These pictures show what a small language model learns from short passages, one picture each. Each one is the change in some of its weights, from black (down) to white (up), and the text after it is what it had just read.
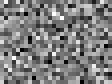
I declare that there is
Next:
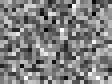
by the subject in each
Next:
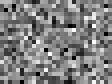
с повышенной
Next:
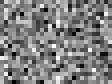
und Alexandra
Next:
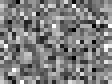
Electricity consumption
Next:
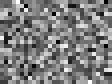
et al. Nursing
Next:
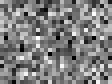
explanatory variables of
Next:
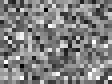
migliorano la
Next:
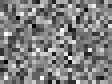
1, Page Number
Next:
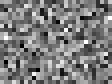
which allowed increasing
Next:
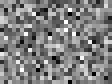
economy"; such
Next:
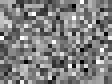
lebih dari 8
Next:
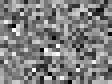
dat ze zelf
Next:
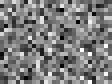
of the services has been
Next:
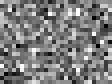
water was added to
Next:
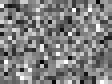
of each tea infusion
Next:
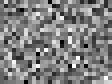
purkash uchun
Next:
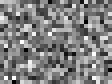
large application
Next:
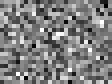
normal in the 4
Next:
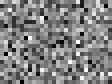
of science degree
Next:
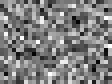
the consenting individuals
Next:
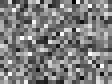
emphasises its
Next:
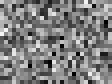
formación de líderes
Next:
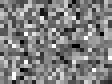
was refluxed on a
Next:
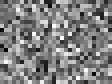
over the free supply
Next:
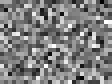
which the card bearing
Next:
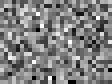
convirtieron en un
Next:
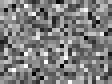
направлений в
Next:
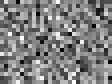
ability, %,
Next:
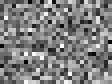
of the feminisation
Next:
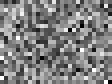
transcender la distinction
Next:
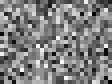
fairness, while
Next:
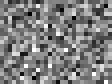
Demak, xalq
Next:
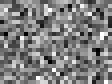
навчання [1;
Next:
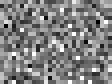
that the cost „system
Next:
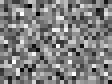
new cavities was found
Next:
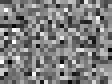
of presented technique
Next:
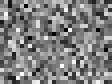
progress, flying
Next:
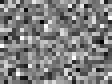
maior engajamento.
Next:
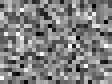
million investment
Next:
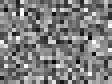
Improvement of
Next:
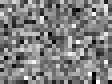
of bulk densities
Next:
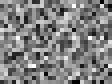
to other similar materials may
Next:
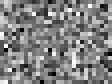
joriy yilda
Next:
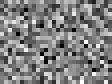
campo educacional.
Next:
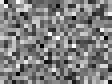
Dans son travail
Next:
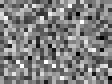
on small grain
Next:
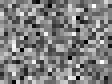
3, Issue
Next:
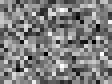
developed guidelines
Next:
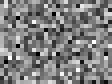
as a percentage to
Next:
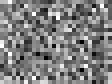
possible to identify
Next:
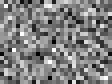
el raciocinio
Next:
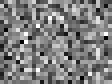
the Baltic Sea
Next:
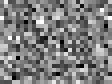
archiving, **is
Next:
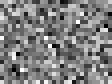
extracted from the
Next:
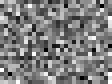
language is being
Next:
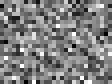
in the user interface
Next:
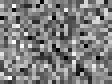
and look in suitable
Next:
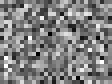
also suggests the
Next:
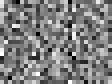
- The complexity of
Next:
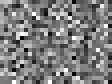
Как указано
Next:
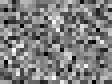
mencionados pelos
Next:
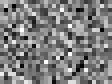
Ём Сансоп
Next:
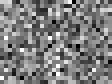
future designers are able
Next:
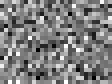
of Children's
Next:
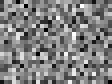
convey its cultural
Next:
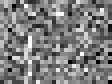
що митці
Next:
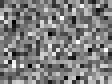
Even when the state
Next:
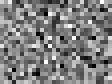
chemical composition analysis
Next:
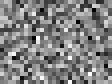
time with the availability of
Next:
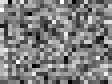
Utilizar as bases
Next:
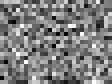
*N. sativa*
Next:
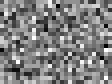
for refractive index
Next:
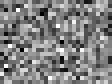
For successful
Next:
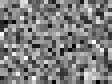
ishlab chiqilgan
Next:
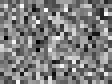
wind, currents and
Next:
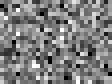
In Iran *C.
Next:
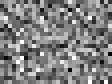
the best of our
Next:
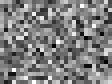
included in the ground
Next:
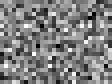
outer space”,
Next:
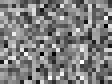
household plots
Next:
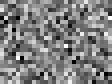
- a) Hasil
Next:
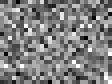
and outlined the
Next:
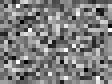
0.2 Balance
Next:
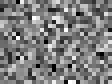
adaptações nos
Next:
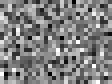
money are given
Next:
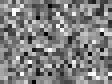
se llenó de
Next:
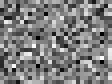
Général van
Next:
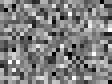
сек. After
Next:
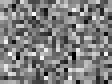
О., Бобров
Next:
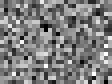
Physics plays
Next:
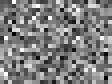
en République
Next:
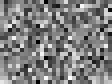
as a result, it has not
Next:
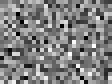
that the costs of
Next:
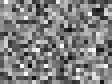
rootstock and
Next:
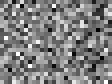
incluye información
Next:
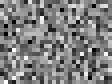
of MOOCs.
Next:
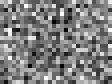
и инновация*
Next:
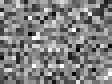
agar berstatus
